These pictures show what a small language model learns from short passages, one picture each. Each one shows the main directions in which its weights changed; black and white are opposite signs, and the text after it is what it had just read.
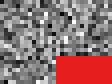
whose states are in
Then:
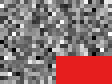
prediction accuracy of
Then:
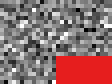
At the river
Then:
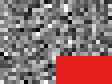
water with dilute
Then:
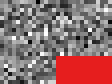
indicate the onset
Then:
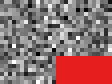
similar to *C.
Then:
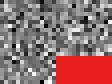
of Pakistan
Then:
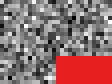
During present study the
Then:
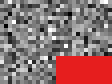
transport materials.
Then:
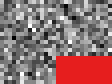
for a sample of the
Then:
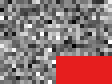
revealed markedly
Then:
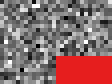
Mentoring serves
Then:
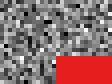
walled gardens
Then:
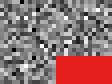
novel extensions
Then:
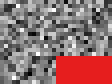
in order to initiate
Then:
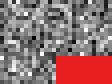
understand the ecological health
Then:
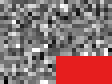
fluctuation for the
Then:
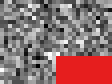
aspect of complementary
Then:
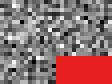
5 s, so that a
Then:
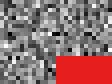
minority, about
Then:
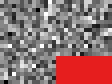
new decimation method.
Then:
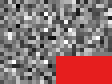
computational fluid
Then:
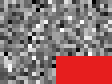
serious trouble
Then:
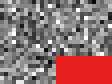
have suffered the
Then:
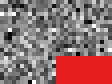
parallel to
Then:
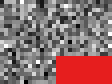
major local government areas
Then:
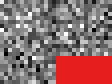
internal analysis is the
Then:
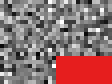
specific features of the national
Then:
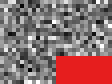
it easier for children
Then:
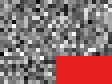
observation is that the
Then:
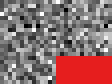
regular supervision to
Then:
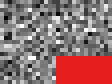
Participants from
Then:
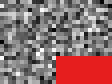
large deflections of the
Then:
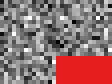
uptake, training
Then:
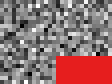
the Negros
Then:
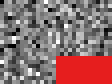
the largest group of
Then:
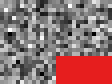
remainder of my
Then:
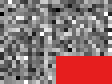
constant R_L ,
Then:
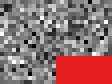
is used to analyze
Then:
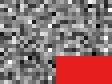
Declines in
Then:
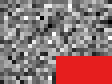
absorption band
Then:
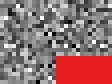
toxicity and
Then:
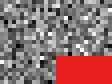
the other hand, the
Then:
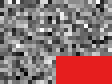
necessarily imply that
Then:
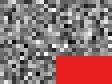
the south of the
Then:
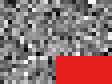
allows this result to be
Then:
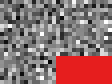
of pruning.
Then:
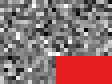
video frames
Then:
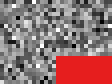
develop effective health communication
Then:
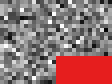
postoperatively were
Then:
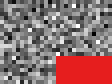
metabolic conditions.
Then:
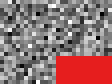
difficult to choose
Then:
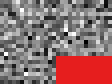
to contributing to
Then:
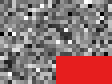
robotic and human
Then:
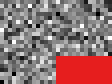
occurs within small
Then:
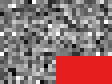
impact on how well they perform
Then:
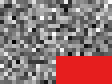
method, the new elements
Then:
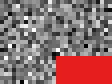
the model performance. These parameters
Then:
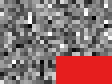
series resonant
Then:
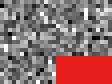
align with previous research
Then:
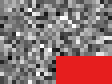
as gelatin,
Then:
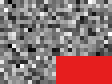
*. Correlation
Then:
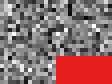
training, the target network
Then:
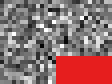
such a way that it
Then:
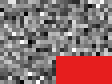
Nekede waste
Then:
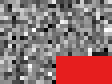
calculated as 2.26
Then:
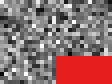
patient had more than one
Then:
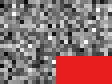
it is logical,
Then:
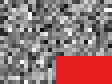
action between the existing
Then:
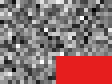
country’s defence
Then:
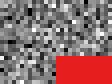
for pesticides
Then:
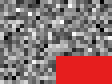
the merger just
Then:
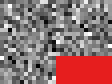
communication using sign language,
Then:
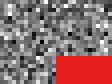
information so as to take
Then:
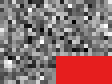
mesostasis region
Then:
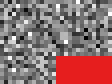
be mostly fragments
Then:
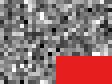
well as the provision
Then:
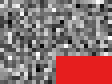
hydrogen and to high
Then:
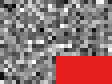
literature has shown that changes
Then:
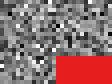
support services. This is the
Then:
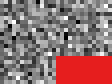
and 107, and the
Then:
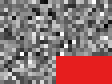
d. duration e.
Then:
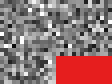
representations. Our
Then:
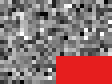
both extraction and its
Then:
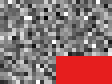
resources available collectively –
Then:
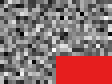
call this relation
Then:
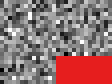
grazing lands
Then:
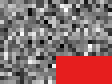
literature consisted of
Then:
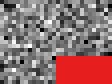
was born in
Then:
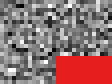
of frozen
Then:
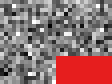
several IoT application
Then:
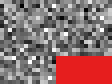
corrector - by
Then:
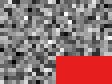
the polarographic
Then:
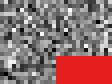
counteracted from this
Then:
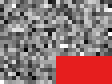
the most common presentation and
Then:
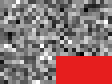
are seen emerge
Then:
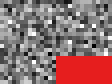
than in a MCS
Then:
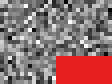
who benefitted from
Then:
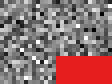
This scheme is
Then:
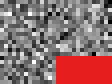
Hence, the framed
